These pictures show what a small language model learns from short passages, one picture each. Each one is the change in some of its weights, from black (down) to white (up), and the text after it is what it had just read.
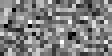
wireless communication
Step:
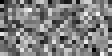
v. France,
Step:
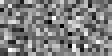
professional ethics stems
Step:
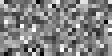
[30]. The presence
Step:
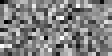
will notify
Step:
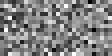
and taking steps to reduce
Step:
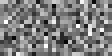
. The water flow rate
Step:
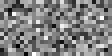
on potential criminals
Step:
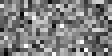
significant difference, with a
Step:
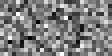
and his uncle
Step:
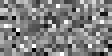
field will allow us to
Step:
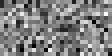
snack foods
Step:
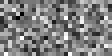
to and evolves
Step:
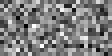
on Characterization,
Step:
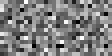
PEG solution with
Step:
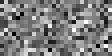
to speed in males
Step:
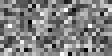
maintain a certain degree of
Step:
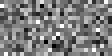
\gamma h,
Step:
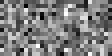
precursor in
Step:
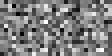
learn about emotions and
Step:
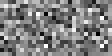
case, the asymptotic behavior
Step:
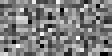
\BibitemOpen \bibfield
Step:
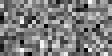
photometric aperture suggested
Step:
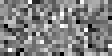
Junior High School
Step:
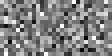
The most common are
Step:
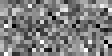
providing us an opportunity
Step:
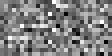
time. Taking the
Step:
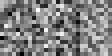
with a reflecting boundary
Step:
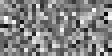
The program aims to help
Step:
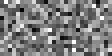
the composite is seen
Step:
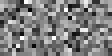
central charge is as usual
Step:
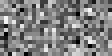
The measurements were carried out
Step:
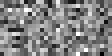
picture. However, what
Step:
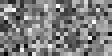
among them, 6 showed
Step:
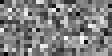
that grid. All of
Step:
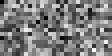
diet on bone
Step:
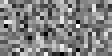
The launch power
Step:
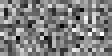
In both years,
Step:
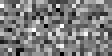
Chennai, India
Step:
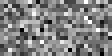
practical proposals have
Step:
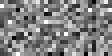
field is spread over
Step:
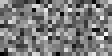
down the manufacturing cost through
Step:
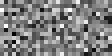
\\ \nonumber \\
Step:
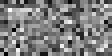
investment. Medical
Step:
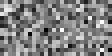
used to complement qualitative
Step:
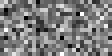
a vanishing weight at
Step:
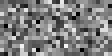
to the compensation between
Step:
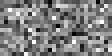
time domain specifications.
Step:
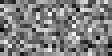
if it may be of
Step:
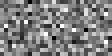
know about each other},
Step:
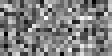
the spiral arms
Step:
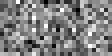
may be more likely to
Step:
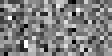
and nested and
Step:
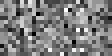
are territorially
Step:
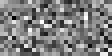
university education in great part
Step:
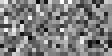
As described in the
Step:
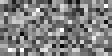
education institutions. Indian literature
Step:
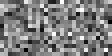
chain in relation to the
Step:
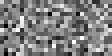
a specific coherent pattern between
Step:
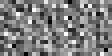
and state formation, and
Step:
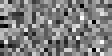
was used above because it
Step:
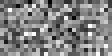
against their indices.
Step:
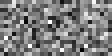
residential time fraction of
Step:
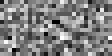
impossible to
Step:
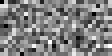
analysis of the isolated
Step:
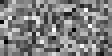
confirm the potential of this
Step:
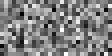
in comparison to those who
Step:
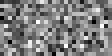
crabs, and
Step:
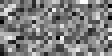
acceptance of the goals
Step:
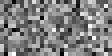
more primary data sources to
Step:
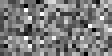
the PSO algorithm.
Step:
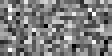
Grapes and
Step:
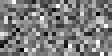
in Anambra
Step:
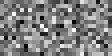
number of microbial
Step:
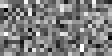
focused group interview and a
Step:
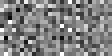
absence of van der
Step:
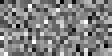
| Voxel
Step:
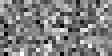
the amorphous regions
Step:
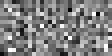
extracts information from the
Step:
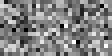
No matter how much they
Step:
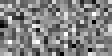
out if the user's
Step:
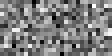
pores once the
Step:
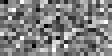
of the imaging field
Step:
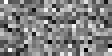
RA testing to be
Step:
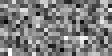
line. Top: for
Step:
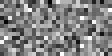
needs to do. Therefore
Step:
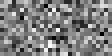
each memristive
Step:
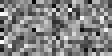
than that of the
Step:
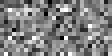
increases coordination.
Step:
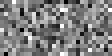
requires a significant modification
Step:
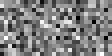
will not advance far
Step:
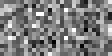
describe the experimental data in
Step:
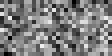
of clinical management practices by
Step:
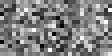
by CVC
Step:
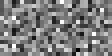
Adjustment factor
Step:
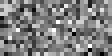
used here could allow the
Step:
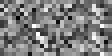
on the basis of expected
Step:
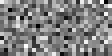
hydrothermal route with
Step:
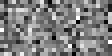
State University: Vol.
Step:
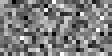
a gaussian distribution for
